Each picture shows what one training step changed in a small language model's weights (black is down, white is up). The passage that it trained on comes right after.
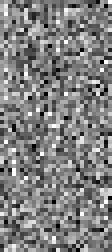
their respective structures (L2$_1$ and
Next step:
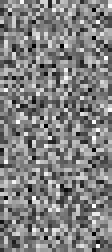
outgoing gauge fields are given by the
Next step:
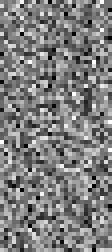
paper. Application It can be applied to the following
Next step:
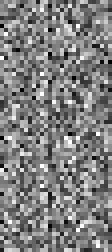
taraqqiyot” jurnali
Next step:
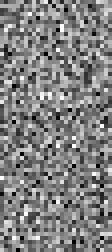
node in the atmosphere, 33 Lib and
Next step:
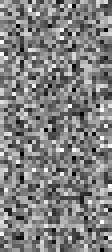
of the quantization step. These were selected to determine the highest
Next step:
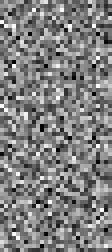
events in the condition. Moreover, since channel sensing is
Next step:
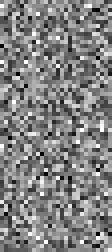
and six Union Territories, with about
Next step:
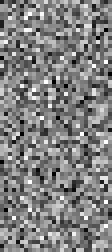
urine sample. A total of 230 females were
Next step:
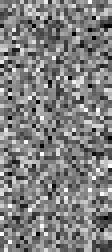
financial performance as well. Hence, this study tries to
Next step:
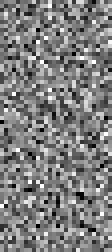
is then $m \langle t_k \rangle
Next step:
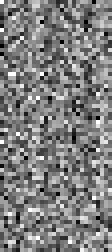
Institute, Moscow, Russia}
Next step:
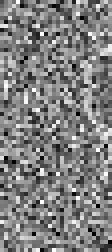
the same as in Tables 1 and 10 2.
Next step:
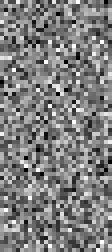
constraints on the CFT data: \ba
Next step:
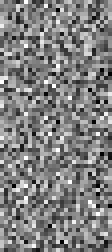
retracted for citing retracted paper. That
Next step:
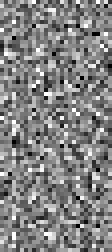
(*D. conchatus* Distant,
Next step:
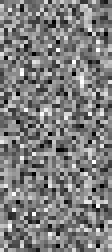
as a ratio that allows the model to see how many negative
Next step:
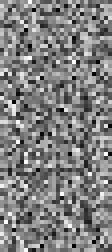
the rectal examination was normal. There were no
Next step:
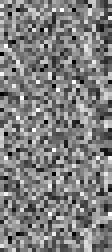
to approximate white noise. This setting defines the value function as
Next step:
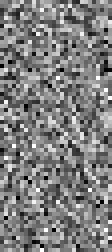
identity element is obtained for $\beta=1$, while straightforward
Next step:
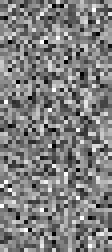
Core2\cite{Core2}, with
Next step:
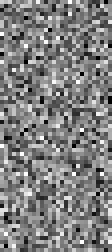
retarder plate relative to the beamsplitter of
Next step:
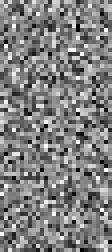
and endemic member of the Hungarian
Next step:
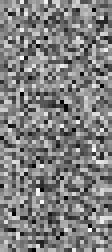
scenarios and energy policies across Europe. The team will work together
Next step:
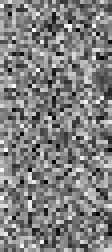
to continue. Additionally, the frequency of
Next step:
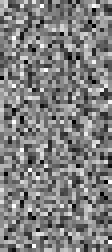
from the left. The bones were thoroughly
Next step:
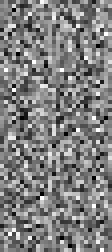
40ppm, and 50ppm), temperatures
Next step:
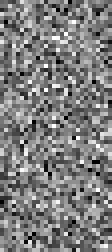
and mice \cite{Li:2005vn}
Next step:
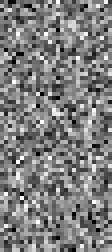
that (\ref{pfft}) and
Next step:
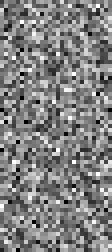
main localisations were defined as perihilar
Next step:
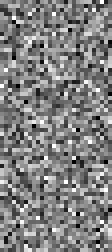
shown: In the chromato-mass spectrum,
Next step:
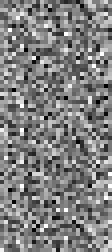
is considered. For those quantum algorithms that do not consume
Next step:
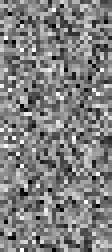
long-horizon conditions. Evaluating TDE
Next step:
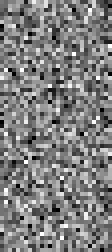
find material behavior. These experiments are then simulated by finite element
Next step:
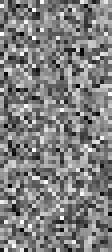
MARCELA SAMUDIO
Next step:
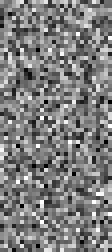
network, the model serves as a high-speed
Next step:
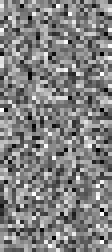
the records of Shri Hanuman
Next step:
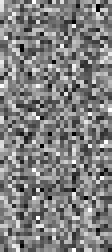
the Central research laboratory of the National University of
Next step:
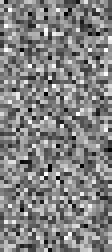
of scaling and root planing. Consultants should
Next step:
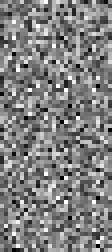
poly(ethylene oxide) (PEO)
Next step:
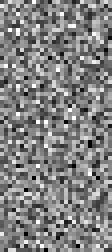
(.dcm file) using the class Dicom
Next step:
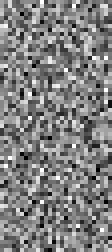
of correlated noise, this is no longer generally the case.
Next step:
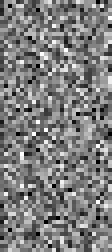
It turns out that if $N_p$ is
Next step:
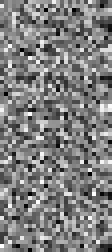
on their focus research areas. This study aims to investigate the
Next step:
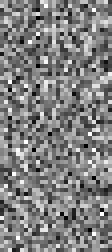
determined solely by the probability of propagation. Note
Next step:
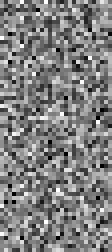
if it's imagined, it can't be real?
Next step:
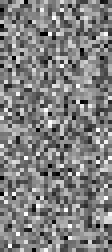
Hamiltonian with this structure exhibits symplectic symmetry,
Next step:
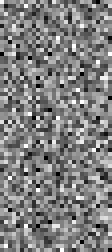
using a standard four-probe technique at temperatures between
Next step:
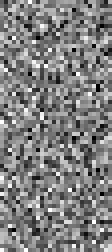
very poor. In these districts land is dune
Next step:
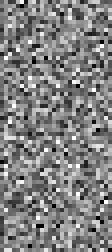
Hadron Collider (LHC)
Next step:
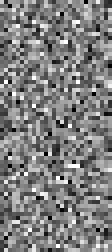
In this particular case, since the Lorenz system is
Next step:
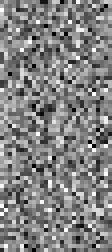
by 2~mm to organize the channel effect
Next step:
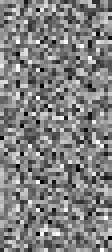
doing their job. Aside from that, cultural diversity
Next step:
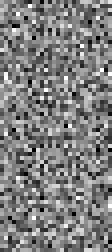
possible. For bulk {\it interacting} spinless fermions,
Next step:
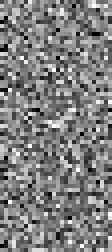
P. (1937): *Some types of association
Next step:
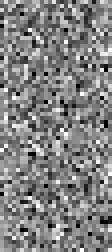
various properties of galaxies, and that known properties of galaxies follow
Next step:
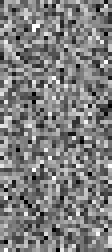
has been used to represent the 1s$^2$
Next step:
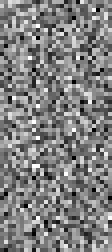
accrued resources to provide necessary facilities for tax
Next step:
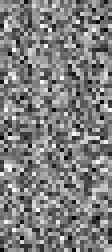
Dr Michael Altorfer, Dr
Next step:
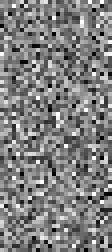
coronary artery disease among adults. The
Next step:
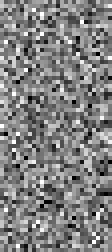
students' physical qualities. This contributes not only to
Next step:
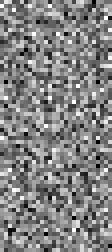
is a movement that advocates for women's rights and
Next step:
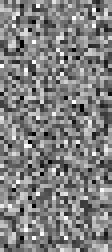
on nuclear safety, and one of the main research lines in
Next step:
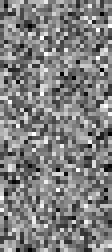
facilitate the process of gathering data. Most
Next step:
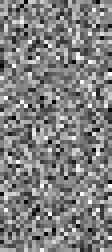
GWs | | $f(R)$ models
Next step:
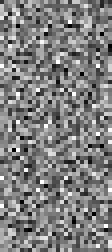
improve (54 patients - 45%). Figure 3.
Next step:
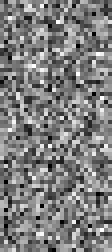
level, the situation is more unambiguous as
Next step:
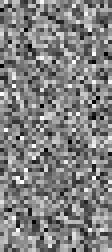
the buses where they were connected. Also, it
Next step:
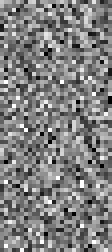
is denoted as $t_c$. The constellation
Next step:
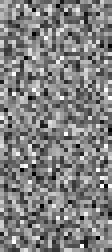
soil pH of 6.80, and moderate organic matter
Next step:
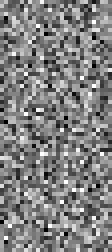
packs FQN syntax and usage in its parameters
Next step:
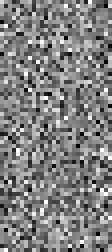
high level of emotional intelligence) 21,79 29,46
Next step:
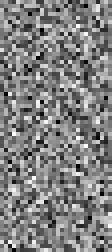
\begin{acknowledgments} This work was funded
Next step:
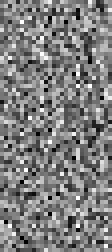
However, the addition of organoclay did not show
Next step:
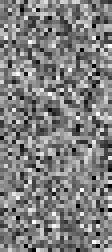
away. A further reduction in trafficked area could
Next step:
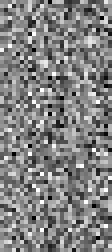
ease of work Caring Manage employee relations
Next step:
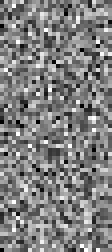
unknown spatial origin. A screenshot is shown
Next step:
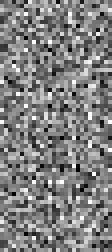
L., Jensen, L. S.,
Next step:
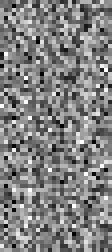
MOI. Similar degrees of $K$ mixing in
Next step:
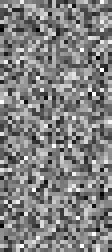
important role in the theory of magnetism. In
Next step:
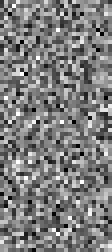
distances and orbital parameters. Thus, our program calculates the
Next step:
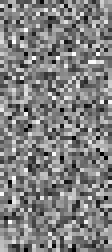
(nearly equals to the height of
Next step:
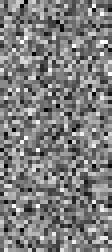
period is emotional development. The baby is very sensitive
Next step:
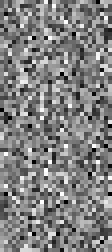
volumes of floating-point data, making lossy
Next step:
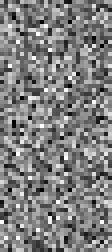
enhance fraud prevention and detection by automating financial
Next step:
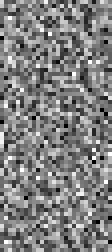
training is done by giving the neural network a set of data
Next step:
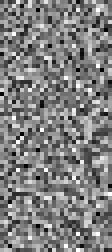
obstacles.} \end{figure} No significant differences are
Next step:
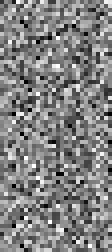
no conflicts of interest. Authors Contributions All
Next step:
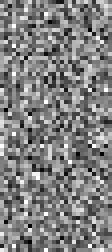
and computed the strange to non-strange particle ratios
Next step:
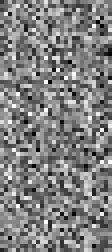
support system for environmental sustainability. In this study, a
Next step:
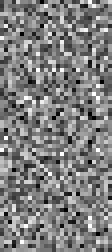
2. ({\sl Dynamical condition}):\quad
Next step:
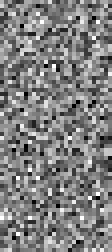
predicted labels. This opacity limits transparency and
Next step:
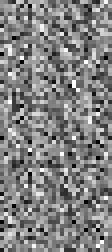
Horizon 2020 Research and Innovation Programme
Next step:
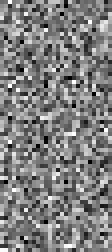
all presented for a single building and for all the scenarios in
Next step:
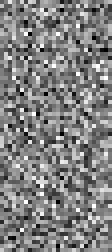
outcomes will contribute to raise Algerian teachers and
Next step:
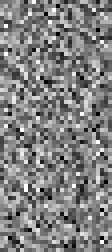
of them represent signal states of mean photon number
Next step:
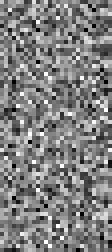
only one motor-generator. However, the
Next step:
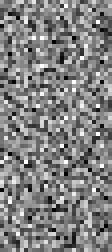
positioning error. As a solution to the indoor
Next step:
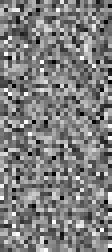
$\alpha \sim 0.1$. Although these two cases
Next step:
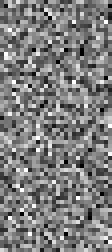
large CCNTs is discussed. ## 2.
